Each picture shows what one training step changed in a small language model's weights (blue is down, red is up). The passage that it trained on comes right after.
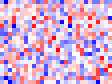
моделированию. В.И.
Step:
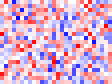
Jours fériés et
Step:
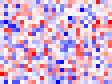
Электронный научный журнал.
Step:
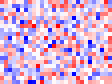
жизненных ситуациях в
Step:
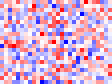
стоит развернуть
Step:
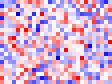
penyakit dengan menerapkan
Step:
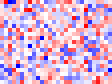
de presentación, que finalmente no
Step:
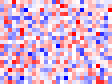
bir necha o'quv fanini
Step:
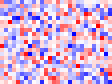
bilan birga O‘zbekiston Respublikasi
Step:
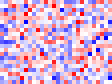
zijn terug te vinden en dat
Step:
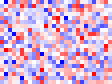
bo'lishi natijasida yuzaga
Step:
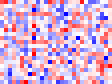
va raqamli XXI-asr
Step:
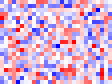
más de un año en
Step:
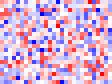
y consolidación como centro de
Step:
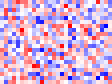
с таким типом
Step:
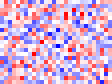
his-tuyg'ularini ham
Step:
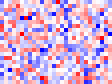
ochiq ijtimoiy-iqtisodiy tizim
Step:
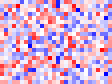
das empresas posturas que
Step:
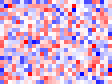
plataforma permite que
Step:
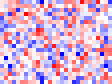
a contribuição da inércia está
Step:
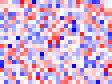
-Do'stlari bilan
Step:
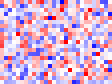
autoria deste artigo é
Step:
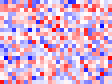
of human capital has been
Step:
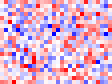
4 3.1 Kepentingan
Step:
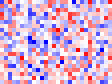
Shahrizod Umidbek
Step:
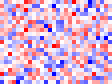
acceso a justicia y en cada
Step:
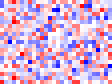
Кызылташ в условиях
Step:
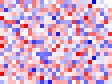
rangdagi ruh yoki
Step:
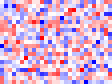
surgir redes de complicidad
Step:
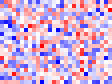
климатических условий.
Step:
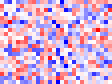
de pesquisas na área da
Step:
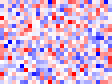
учинчидан - одил
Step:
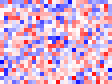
establece entre todos los componentes
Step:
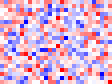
визначити оптимальні
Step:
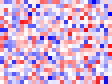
direction for improving the system
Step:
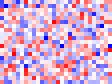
stipule : «
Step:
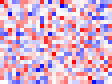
du compte d'un membre
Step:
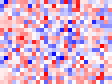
subay öğrenciler ile
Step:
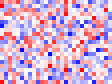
dalam pembelian impulsif
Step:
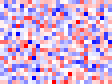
impresso do Folder
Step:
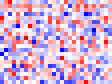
деятельности студентов, обучающихся
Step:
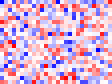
переміщення музейних
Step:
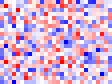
повышения или понижения
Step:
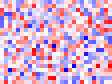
Farmoniga ko'ra,
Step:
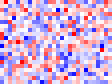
halovat tuyg‘ulari
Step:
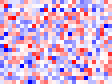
призначення (DJI
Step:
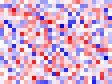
: la description d'une
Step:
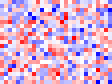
maxsus oʻqitish orqali amalga
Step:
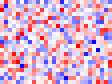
Zamonaviy o'zbek
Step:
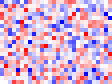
монография / Г.
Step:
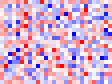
3. - Afrizal,
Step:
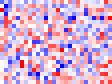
tubdan yangilanishi, pedagogik
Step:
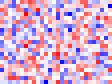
Chip* adalah: Tabel
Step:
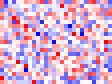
de excelență;
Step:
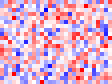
in development policies. In this
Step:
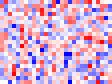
Shuningdek, ba`zi
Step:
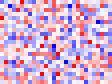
investitsiyalarni moliyalashtirish
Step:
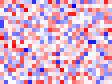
hodisalarni akalardan
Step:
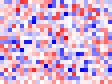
assimétricas estabelecidas
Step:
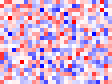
عودة جميع
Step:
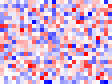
the contact of the upper
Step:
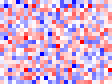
rinkti, kuri
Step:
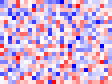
значима на уровне
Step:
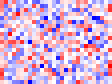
significam, tão somente,
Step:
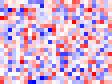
муҳитга эга бўлиш
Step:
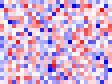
steht. Da immer ein
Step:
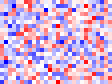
potencialidades, la reflexión y la
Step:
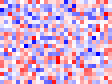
ma’nosi o’quvchilarga
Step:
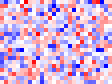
contexto em que esses estudantes se
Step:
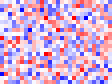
dificila și istovitoare
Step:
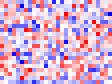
durata timpului de
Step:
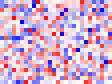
é “intermediar as relações
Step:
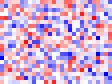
taux de réussite de ses
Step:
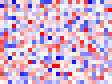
bibliometric index to
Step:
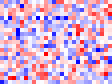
школьного возраста в
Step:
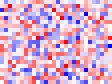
się wyzwaniom i
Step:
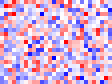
explicação de seus componentes e
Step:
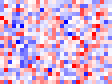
sifatini oshirish yo'llari 284
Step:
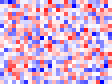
en de gewenste
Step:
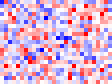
направлений подтверждается как
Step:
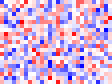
education. *International Journal for
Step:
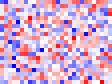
в дальнейшем может с
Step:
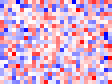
apreciată mai mult
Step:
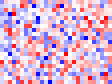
Sánchez, C.
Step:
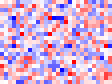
a los metafísicos que
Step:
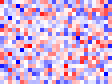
va ma’naviy meros sifatida
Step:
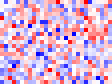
tanilgan ijodkorlardir.
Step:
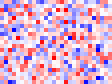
Vaqt o'tishi bilan
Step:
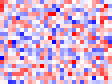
dispositivo que se constrói
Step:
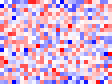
nu permit greșeli de
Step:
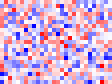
15 років. Крім
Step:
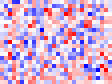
Agradezco la participación
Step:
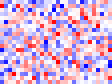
Mekansal Deneyim
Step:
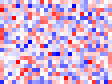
minutgacha davometadi.
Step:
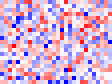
com Maria Dolores,
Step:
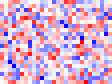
1. Миракулов М.
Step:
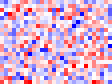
tanıtım amaçlı
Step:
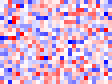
com quedas acentuadas em
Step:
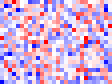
e (iv) Trabalho de
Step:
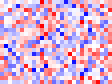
het benoemen van een
